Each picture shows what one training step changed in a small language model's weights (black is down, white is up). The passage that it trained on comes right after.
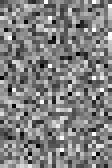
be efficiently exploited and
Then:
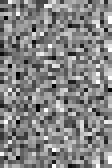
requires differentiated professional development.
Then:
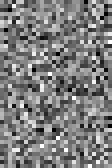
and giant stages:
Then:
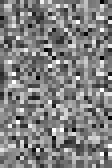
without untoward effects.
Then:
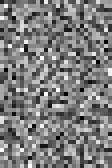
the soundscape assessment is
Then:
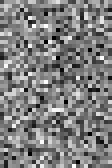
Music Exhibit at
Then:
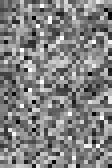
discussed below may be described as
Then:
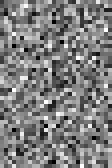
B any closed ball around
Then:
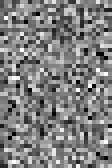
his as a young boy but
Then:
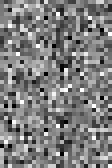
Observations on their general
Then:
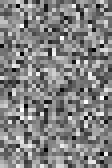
design of those ontologies;
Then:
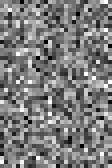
the hydrogens were removed
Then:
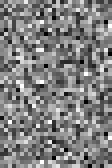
of Expertise in
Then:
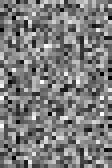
with two foreign languages
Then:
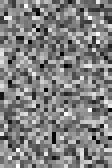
These limitations have prompted
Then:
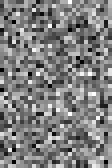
in an equilibrium
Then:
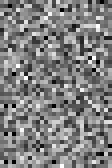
due to their bitter
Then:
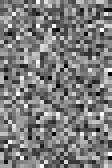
Figure 2. Twitter
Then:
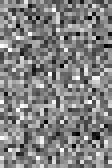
unequal distribution of fine
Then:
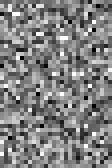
legal aspects?) - Any
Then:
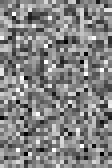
that the effect of thermal deformation
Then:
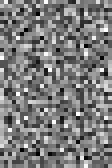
communities then building relationships between
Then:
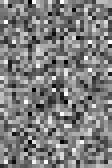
R, Elviri
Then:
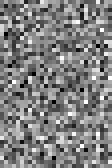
frequencies of the linear normal
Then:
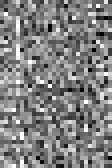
of ascribing the
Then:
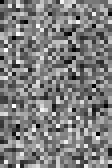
, \end{aligned}
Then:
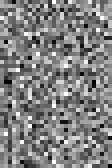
The funders had no role in
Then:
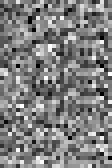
makes cross lines as planting
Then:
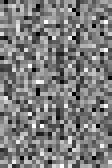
is Posting Reviews
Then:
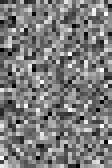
and the problem is entirely expressed
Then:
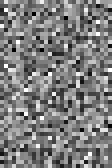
Milestone 6:
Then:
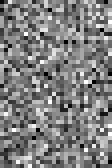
convent. The main plot
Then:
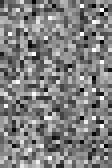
as well as the possibility that
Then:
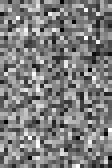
Architect - Old
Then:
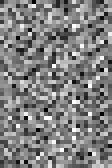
globally to write about
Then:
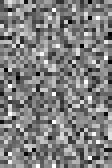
taken. The morphological features
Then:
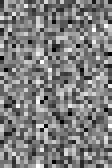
literature model [7] it is
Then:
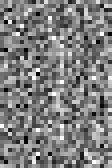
become very popular in recent years
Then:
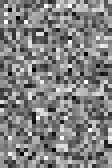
and striated cracks
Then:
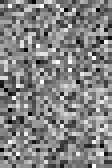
– mechanism also exists. This
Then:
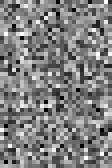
in the palm of their
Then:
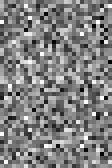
end of the reads and
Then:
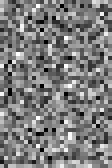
not only brings forward the
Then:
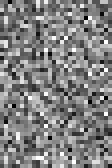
the structure & functioning of a
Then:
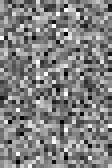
RCT & Observational
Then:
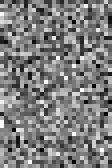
total organic fraction between
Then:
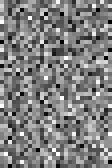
depends on the initial conditions.
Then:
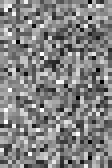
forms. **Conclusion:**
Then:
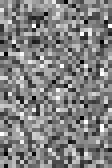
most of the students feel that
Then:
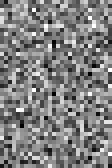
work at horizontal
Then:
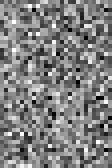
The results from these studies indicate that
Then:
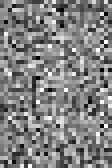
connectivity to ensure network
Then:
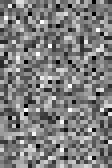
reagent was added in each
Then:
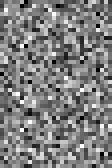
within the school community, especially due
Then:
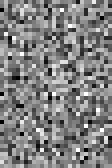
on blockchain platforms.
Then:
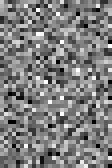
-VAE Training
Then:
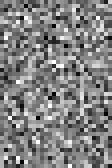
words were spelled to make
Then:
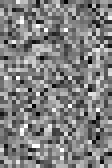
*For each $n \in
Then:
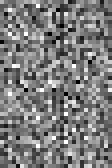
risks Workshop 4:
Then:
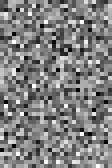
full firing process. The
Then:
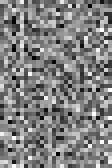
planning system towards a more sustainable
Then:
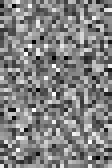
to see surface water. Water
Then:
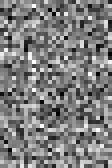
D3.2 Report on
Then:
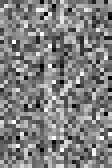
out a very carefully
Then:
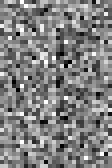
influence of online interactions with peers
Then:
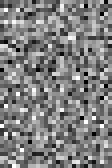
large as the amount of CO₂
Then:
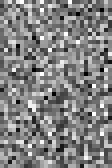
meaning of “havas”
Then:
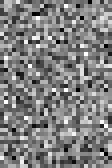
superconductivity applications; the
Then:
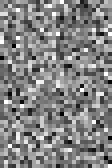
has to be made between the purpose
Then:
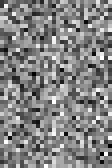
a solution for regression problems.
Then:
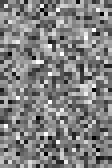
account for extra fishing
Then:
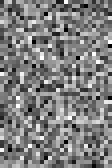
and m remain constant and only
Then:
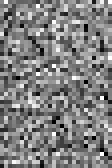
threshold, and in 2024
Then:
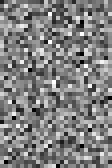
the SOR method. The computer
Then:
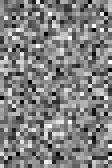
activities; - Setting individual
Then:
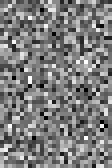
averaging, establishing a
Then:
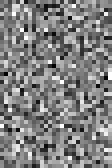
aimed at addressing environmental,
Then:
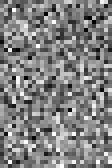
literacy standards to be met by
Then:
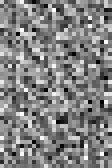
inner nature of learning and
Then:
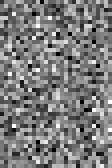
retention plays a vital
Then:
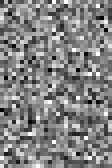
which compares growth-related
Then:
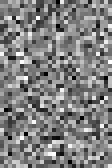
of the submissions received for
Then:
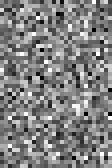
yield to the developments and
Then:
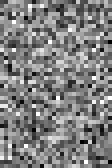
from SR optimization on the
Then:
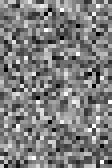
status-quo. Hence
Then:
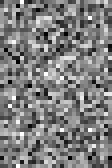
expression with such diseases as
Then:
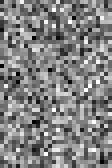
in Asia.¹ The region's
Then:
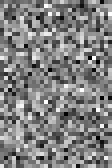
to the time of birth
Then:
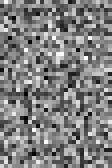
Discussions HPV
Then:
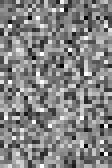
model of the machine by animation
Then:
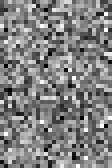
purposes of this study.
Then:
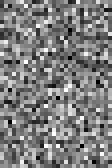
preserving the advantages of
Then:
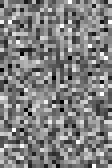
have a similar microvascular
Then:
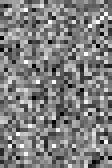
The physician's desire
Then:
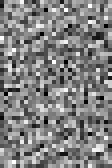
but However in case of assumption
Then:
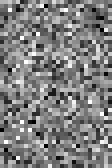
gram daily per person;
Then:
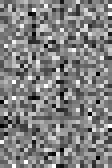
Amonkar Sangeeta
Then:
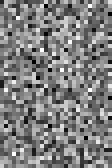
cardiac system,
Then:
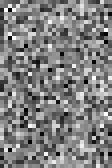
to understand various strengths,
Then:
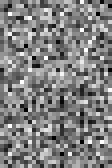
to develop intelligent
